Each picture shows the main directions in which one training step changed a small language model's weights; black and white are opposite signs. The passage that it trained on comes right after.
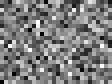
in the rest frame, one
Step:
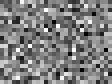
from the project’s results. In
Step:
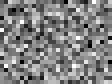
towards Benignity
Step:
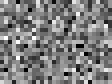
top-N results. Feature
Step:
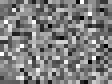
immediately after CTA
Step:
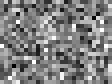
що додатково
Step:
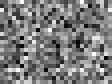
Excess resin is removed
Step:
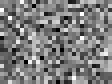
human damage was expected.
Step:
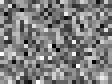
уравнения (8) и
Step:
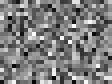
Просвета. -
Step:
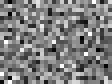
by the German Society
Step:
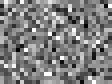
élargissement de
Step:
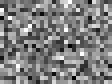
5 Organisational stages:
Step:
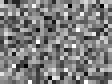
some guiding principles for
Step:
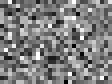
Doutora-se em 1958
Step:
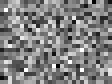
compared to M-5. This means
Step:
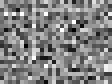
Costs," Chemical
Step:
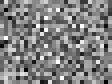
ichiga olgan.
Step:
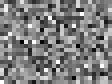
спиралось на
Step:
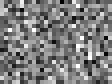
с басней,
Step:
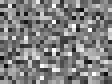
объекта исследования
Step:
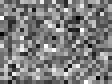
and Standard Deviations of
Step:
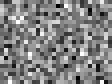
are manufactured with
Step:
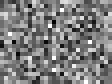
lower with maximum value of
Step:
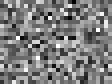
reported. Gómez *et
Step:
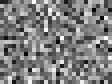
to get the precursor
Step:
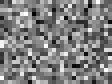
of illness, death,
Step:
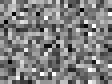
could possibly imply that the
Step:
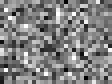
Didrichsona str.,
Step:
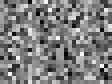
fetal heart rate
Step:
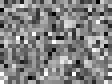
needs, aspirations and
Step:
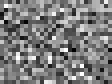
funding their medical treatment,
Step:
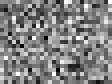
Shows the tooth and
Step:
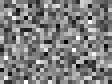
Bugungi kunda
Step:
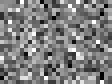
pesar de lo anterior,
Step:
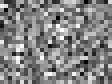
permanence and persistence of
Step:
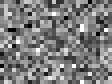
study of the reduction of pure
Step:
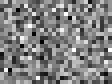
the other hand, Lukić
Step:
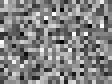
rivojlanishining ustuvor
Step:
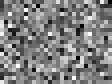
qanday nutq
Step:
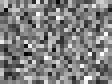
xato o'girilgan.
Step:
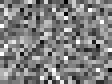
\text{ M}$ for
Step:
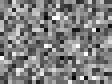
lectures and seminars,
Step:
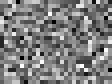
Number of seeds in
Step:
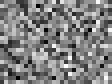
унутилган шакл
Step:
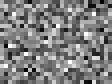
refluxing ethanol in
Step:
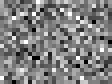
with silver(I) in
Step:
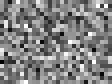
kasb vakillariga
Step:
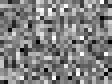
tropical climates where this
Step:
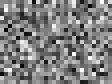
corresponding author on reasonable
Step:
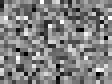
Bu esa ularning iqtisodiy
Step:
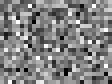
which is displayed directly
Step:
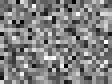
modellardan ekologik
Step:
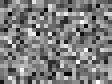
ecolodges. A study
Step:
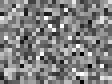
academic instruction than a
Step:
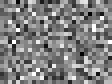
suben de nivel”.
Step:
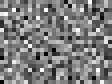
across the sea, the
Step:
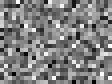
live their lives and
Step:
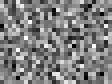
todos los participantes a
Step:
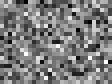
lo suficiente; quizá
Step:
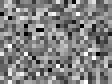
(i.e., movement).
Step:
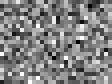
as the expertise of
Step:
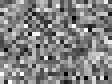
al ser hechos –en el
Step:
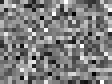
this study indicate that the results show
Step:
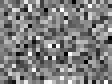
pixels are identified on the
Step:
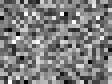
the fermentation process is
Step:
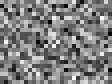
how each model contributes to the
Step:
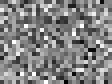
bir qator qimmatli
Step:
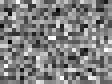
partiu de Descartes:
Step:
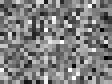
over the next year (to
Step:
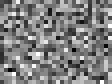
Earth remained the same
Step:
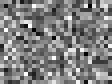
help classify negotiation
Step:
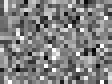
impact resistance of the
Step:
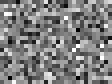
or more) the identified strategy based
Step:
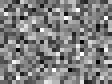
Linguistics. – 1997.
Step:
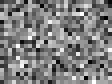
and align information systems investments
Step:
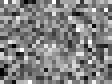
Primary research included written
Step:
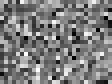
implementation was done for a
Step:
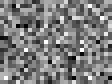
being illegally erected.
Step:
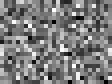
полости рта,
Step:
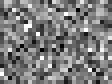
The analytical calculations are compared with
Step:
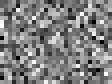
za formiranje
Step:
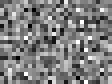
to be widely accepted
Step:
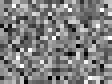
Universities) - Computer
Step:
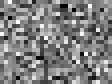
(i.e "your
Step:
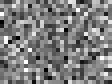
next section). Project
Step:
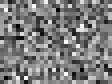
Load vs.
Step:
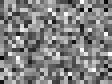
a more flexible process, this
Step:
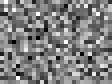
profesoras tienden a
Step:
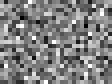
pulmonary arterial
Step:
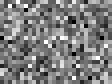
Renaissance Rebel in
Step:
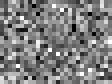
tadqiqot olib
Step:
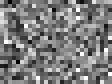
City and the Director
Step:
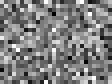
The results of ANOVA indicated
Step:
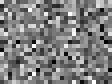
vividas em situações de
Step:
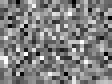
a base in evidence and without
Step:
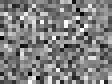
how is the app changing
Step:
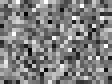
sederhana ke simbol
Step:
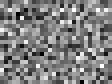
asosiy maqsadi
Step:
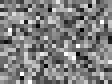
rápidamente debido a
